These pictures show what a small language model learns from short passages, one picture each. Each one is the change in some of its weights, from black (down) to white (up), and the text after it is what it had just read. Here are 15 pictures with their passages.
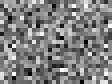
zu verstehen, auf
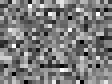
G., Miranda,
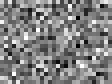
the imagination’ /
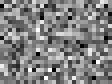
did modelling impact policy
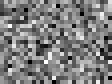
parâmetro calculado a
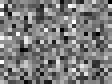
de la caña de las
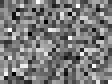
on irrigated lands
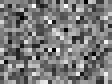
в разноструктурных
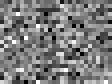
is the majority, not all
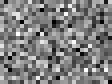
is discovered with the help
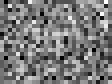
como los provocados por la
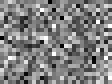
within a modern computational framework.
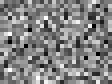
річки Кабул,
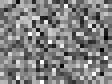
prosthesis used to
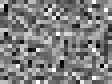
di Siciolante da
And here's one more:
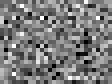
für Deutschland zu
